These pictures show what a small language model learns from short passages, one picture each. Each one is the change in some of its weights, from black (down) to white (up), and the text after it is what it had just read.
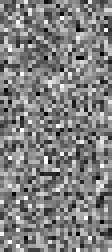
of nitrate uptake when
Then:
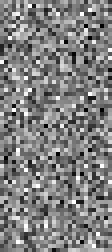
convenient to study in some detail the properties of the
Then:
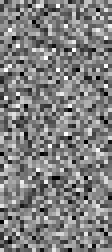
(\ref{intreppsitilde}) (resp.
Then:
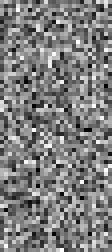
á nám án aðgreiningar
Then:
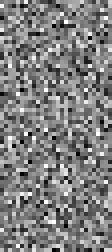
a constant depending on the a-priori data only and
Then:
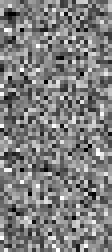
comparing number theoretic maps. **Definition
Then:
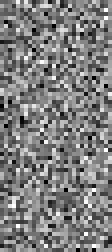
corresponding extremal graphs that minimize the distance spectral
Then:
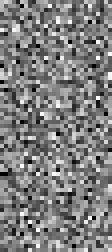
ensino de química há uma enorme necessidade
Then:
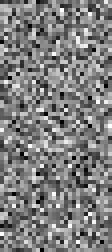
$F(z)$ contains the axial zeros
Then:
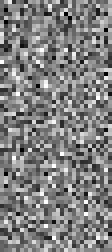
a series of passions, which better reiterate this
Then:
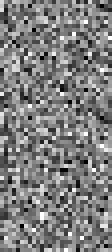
Approximation and support theorems in modulus
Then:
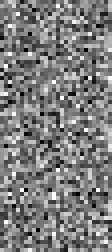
как чувства родины, а также
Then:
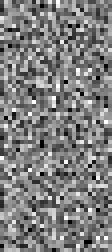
fikrlar o'zbek adabiy tili
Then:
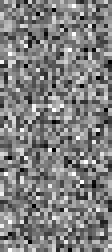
status suddiv» shchodo
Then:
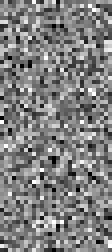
из-за снижения транзакционных
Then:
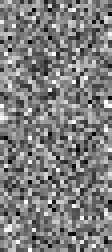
С. 62. 2. Головина
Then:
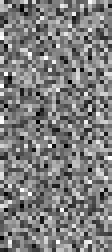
DEVELOPMENT. Science and Education
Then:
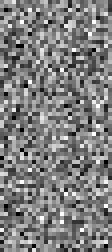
хімічних сполук, що
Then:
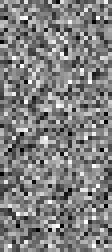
una estructura pequeña y se
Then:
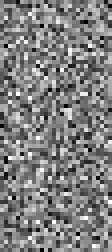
the definition of $\varphi(x,\lambda)$,
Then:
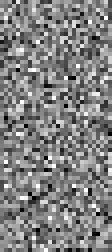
robustness of an eastern boundary upwelling
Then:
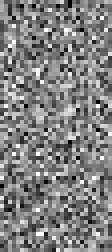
use random trigonometric polynomials for $f$:
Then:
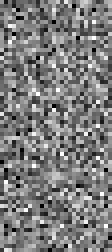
difficulté du partenariat entre professionnels
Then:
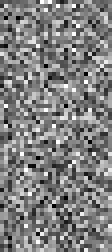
the Riemann Zeta function fulfill the condition
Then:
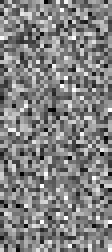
= \theta_\star$. Needless to say,
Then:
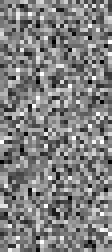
but is still contained in $L_p$,
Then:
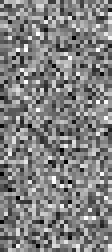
to achieve convexity of $g(x)$, it
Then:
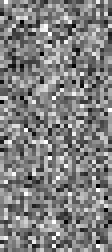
necessità? Partendo, ancora una
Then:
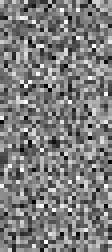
and the referee for crucial comments that
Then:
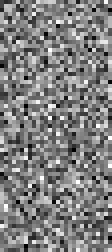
Excessivas exposições, em um tempo
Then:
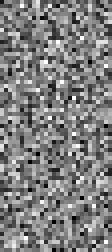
(хўкиз) кўринишида
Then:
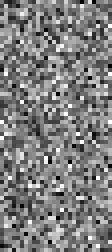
por vinte municípios que se originaram
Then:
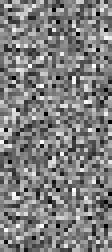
coco e o coentro depois de 10
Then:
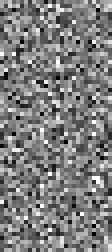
$(P,Y)$ is then given by the
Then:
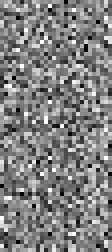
Д. Д. Буркальцевой,
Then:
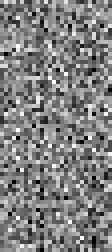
shartklarni o'z ichiga olib,
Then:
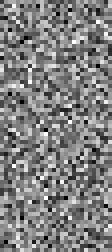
the condition \begin{equation} \mbox{Im}
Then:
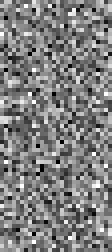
ko‘p. Bu qahramonning
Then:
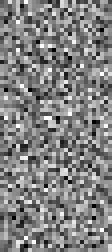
blows up at time $T$ is defined as $$
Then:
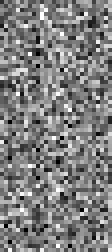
passaggio girano le anfore nei
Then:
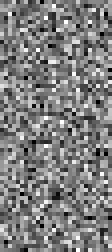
by the average over all directions (measured by
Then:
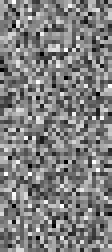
using $K_z(r_z)$ allows to
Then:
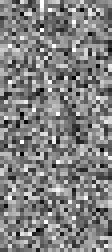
prominentes, juntamente con la
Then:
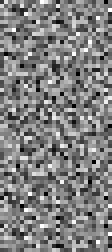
incidência de um grande número de casos de uma
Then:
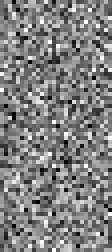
Dehn-Twist operator in terms of the curve
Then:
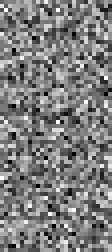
Zhao} \date{\today}
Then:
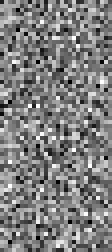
}\{\Psi (\theta )l(\theta ;z
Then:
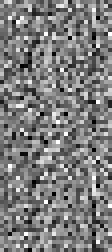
вільні радикали і є
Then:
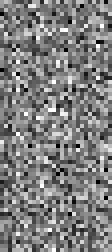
a spiral motion towards the origin.
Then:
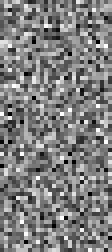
visto e anotar os nomes em seu
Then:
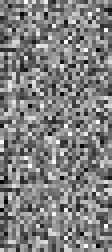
pressure, and power consumption was analyzed in
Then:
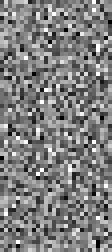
is called \textit{$R$-linear} if for any
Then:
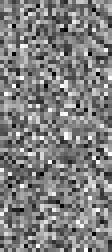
dastlabki yillaridagi respublikadagi
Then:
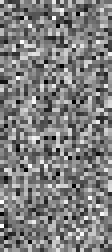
2004). Parmi celles-ci, plusieurs
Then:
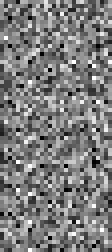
барқарорлик шартлари ва
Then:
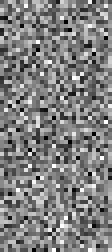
generated profinite group. Then the image of $G$
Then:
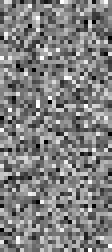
hombres y no hay ningún
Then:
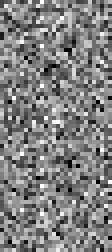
op een empirisch (statistisch)
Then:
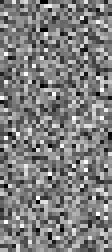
\example{Example 1.7} If
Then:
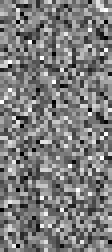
DIABETES: ESTUDO
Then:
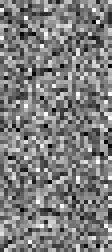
4$. By transitivity, it suffices to show that if
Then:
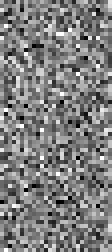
$g_i$ bound $Y_i$. As
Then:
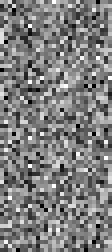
professionaalsust ja tööjõu
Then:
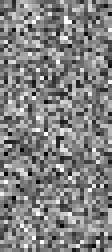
rid of the prime factors of $q$ at the
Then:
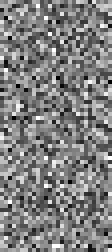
Texte. Daneben sollten
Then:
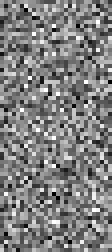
of the R\"ossler system, a small
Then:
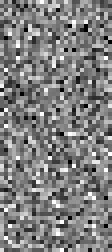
impactos no estresse, na motivação e no
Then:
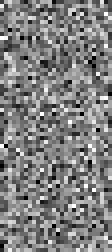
туриб, жамиятни ислоҳ
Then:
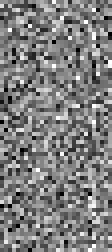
зачаткових листка і повільно
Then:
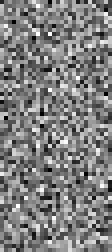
information. Besides, both the cases with and without
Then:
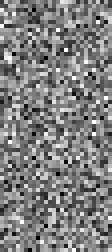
The trinomial triangle is a number triangle of
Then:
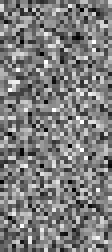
n)$. \end{abstract} \maketitle
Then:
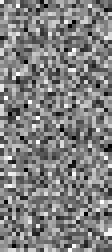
\cite[lemma 2.1, page
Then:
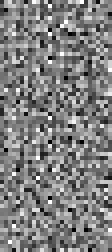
to'plash, qayta ishlash,
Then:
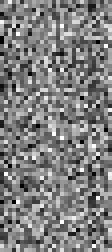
борьбы с коррупцией.
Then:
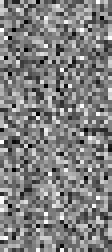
gıda sistemlerine katkı
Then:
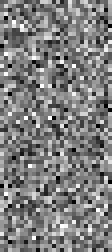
el estudiante. - Wiki: permitió
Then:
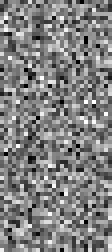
yumshoq; kuch ularni tark
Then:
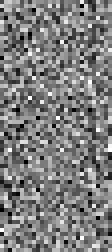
для сохранения воды.
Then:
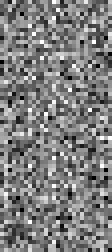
contém elementos constitutivos oriundos de diferentes
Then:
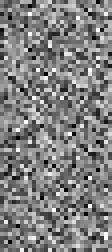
designed in \cite{pu2018distributed},
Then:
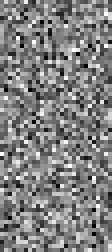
$q$ is involution symmetric. This immediately leads to
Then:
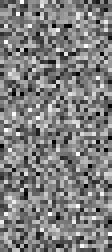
uma proposta completamente oposta à capitalista,
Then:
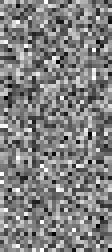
Establecer metas para el desarrollo de la generación
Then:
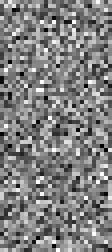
from (\ref{NPfirst}) one has that
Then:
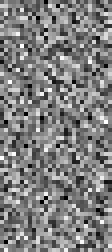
(B, h)$ for some $\alpha \in
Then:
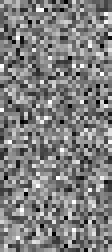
that, for the patch $i$ in question,
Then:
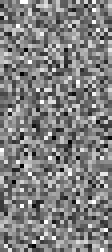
is isomorphic to $K_{\A^1}
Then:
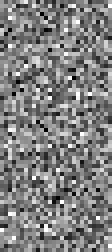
5.4 of \cite{10}). Our arguments are
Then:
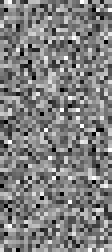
кальцію, фосфору,
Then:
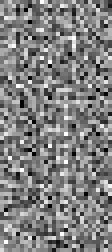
with Tr$_{U}N\in$mod
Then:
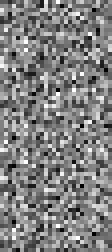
اطلاعات در یک قالب
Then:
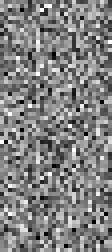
for $\ell \gg 1$ (see
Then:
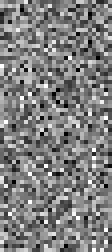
in $K_{\overline{S}}$ when $p =
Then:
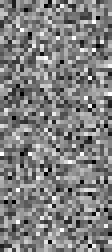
entre los que se pueden destacar la
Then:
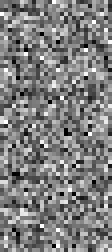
corazón que la duda que le aqueja
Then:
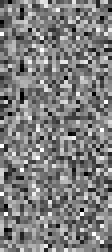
dominated convergence theorem, and the continuity of the trading
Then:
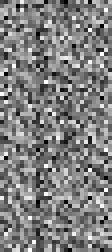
SPACE'' WHICH HAD
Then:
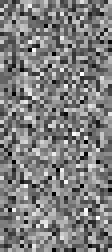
inverse Gaussian process approach to improve the accuracy of parameter
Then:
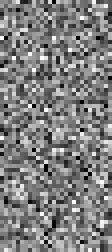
$0$--neighborhoods of infinity which
